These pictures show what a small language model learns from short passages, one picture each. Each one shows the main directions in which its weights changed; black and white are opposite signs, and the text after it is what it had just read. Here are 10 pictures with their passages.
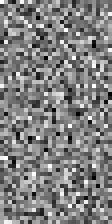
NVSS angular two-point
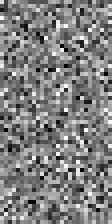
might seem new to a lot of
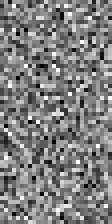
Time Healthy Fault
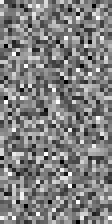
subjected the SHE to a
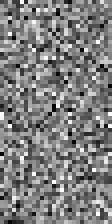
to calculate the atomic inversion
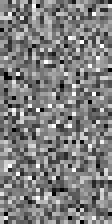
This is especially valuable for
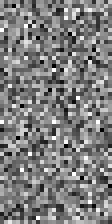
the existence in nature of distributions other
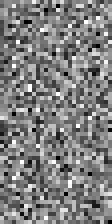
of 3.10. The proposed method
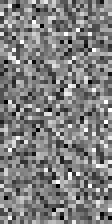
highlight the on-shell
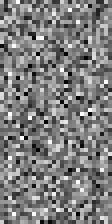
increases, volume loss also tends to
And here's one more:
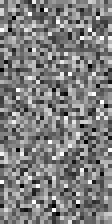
after several realizations of the experiments
